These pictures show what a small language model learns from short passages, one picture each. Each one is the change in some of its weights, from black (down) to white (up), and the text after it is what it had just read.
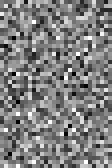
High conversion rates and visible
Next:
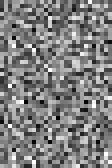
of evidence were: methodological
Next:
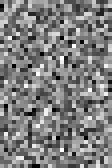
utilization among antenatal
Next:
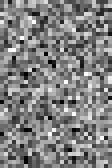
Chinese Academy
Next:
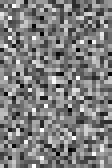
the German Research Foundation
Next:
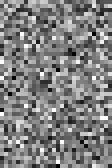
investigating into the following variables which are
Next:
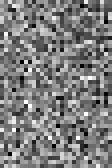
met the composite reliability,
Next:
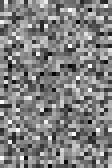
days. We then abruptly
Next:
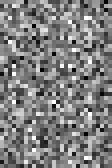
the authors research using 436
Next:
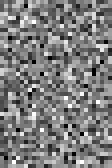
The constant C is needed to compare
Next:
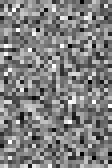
and defected inverter.
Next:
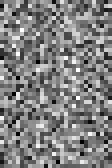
storage and evaluation, architecture
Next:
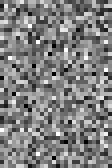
experience consists of three levels:
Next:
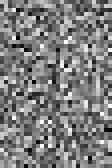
learning outcomes of eleventh
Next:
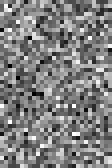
message that they could
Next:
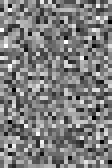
to create a foundation for
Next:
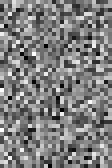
improve the performance of the algorithm.
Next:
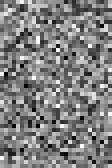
shown in Figure 4, the hydrogen
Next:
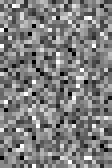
the next section, the laser
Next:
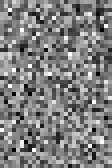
now I wonder whether I should
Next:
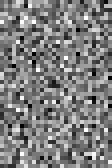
The conduction resulting from such a large
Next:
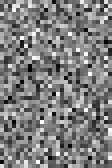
and L is a right ideal.
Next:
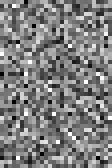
the device conductance and the
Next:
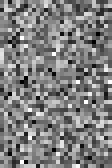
can be a serious
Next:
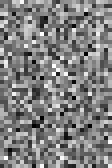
4 months after surgery
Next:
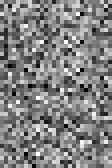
and $\tau$ is established by the
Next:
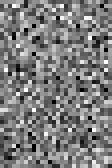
the considerations here as a good
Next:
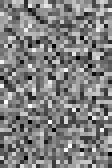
these have a difference greater than
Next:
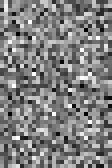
is linked to the metastable
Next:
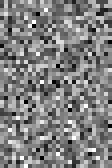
¹¹ Stephanos
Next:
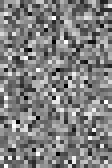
significant negative relationship between the board size
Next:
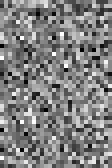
data introduces a challenge to
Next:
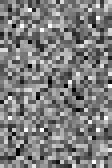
new phonon modes, that will
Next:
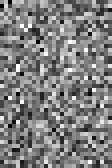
code translation and transformation tasks,
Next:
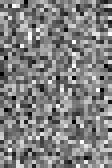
the pessimistic estimate $f
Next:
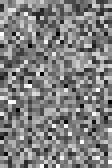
proposed model will learn a representation of normal
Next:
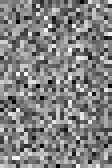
all the optically excited electron can
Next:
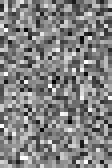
or at home. Maximum
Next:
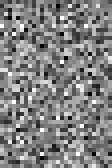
a lane, height
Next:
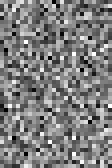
and information pertaining to environmental and
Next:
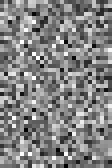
Cholesterol Figure 51
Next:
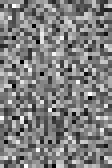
the main text. See
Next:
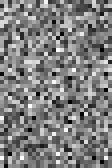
integrated onto virtually any
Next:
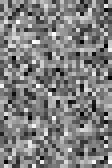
misuse and lack of regulations
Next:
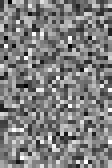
services - Maximum visibility for
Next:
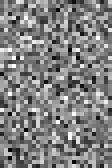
This happens even as they
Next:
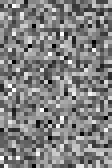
the initial density matrix of the
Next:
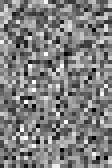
cyst rupture.
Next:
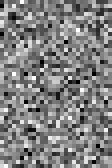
- a HIL case study on
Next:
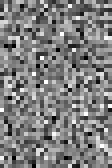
on the adhesion strength. For
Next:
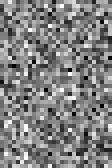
University of Debrecen
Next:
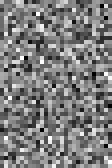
progress over time. Introduction
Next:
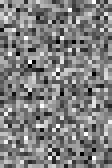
multiscale modeling of crystals.
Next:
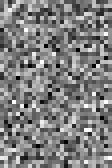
used the sources $v_\alpha$
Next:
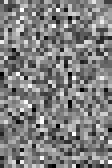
(tilted) solitons}
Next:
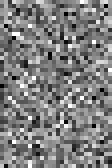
risk of fractures. Our results
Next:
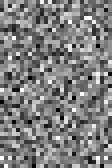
to the specific quantum walk comb
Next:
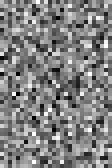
COMPOSITES Jun
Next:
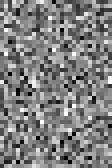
power. C is the intercept
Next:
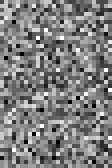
are $\pm$200 K models.
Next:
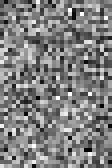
Metrol. Meas.
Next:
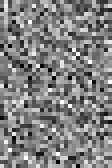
is the presence of numerous names
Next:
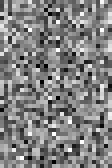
of Microbiology,
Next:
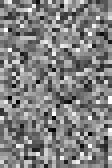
c. For this sector we have two
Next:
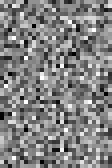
the observed broadening in terms of
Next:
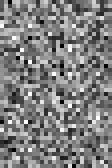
remain insufficient to
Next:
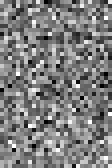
& \vdots & \ddots
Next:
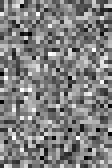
(14) of the main
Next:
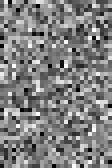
material a “plasticity
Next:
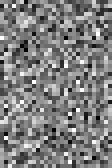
a vegetable would be helpful
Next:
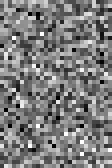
understanding of subject (respondent
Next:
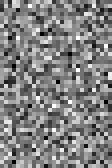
generator (VSG) are
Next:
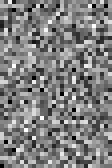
lawyers, businessmen and
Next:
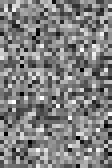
and was partially funded by the
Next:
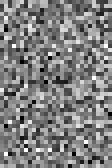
estimation in general-order dynamic
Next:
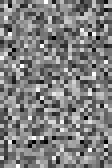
direction) and one that cannot be
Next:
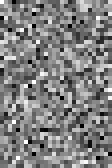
[4]. Analytical and numerical
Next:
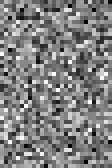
C_o are discharged
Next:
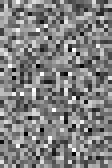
displays a gradient from
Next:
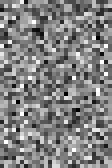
AM dynamics. In those
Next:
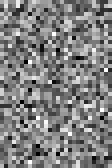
conclusions. The main
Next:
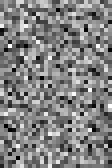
such systems to be promising
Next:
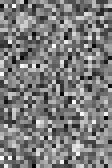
a comprehensive analysis of the
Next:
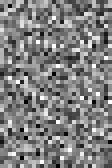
we have $l\simeq
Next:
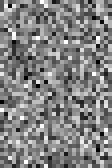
with respect to the field variation
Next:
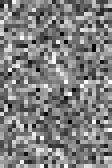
set of $x \in
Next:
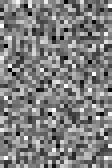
see real results after training.
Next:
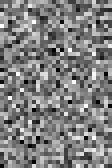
BDF 2195, identified by
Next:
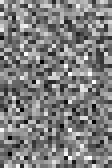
which is film coated with an
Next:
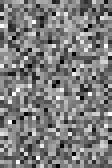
VNF and attempts
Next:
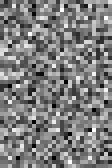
promptly address the problem. The
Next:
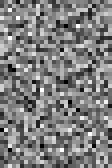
create contents that resonates
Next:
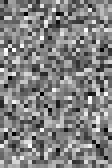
Sta. Barbara
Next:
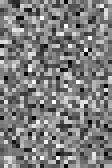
9 refer to x, y;
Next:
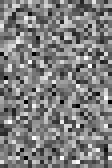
determine if they differed, we first
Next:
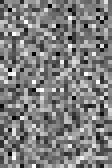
the improvement provided by treating each
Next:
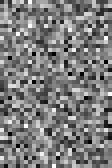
regions being distinct in
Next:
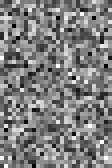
reinforced by the
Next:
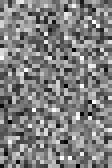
provided the right note on which to end
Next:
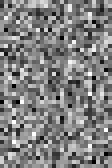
data from JPEG images.
